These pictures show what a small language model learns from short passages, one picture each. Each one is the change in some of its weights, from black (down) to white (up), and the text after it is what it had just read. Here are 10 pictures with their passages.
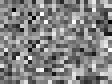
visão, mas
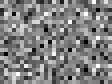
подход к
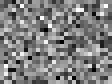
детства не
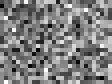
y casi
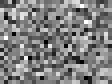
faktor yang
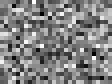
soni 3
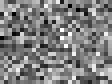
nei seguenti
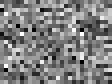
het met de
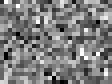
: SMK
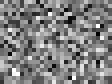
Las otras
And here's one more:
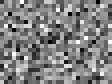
com aquilo
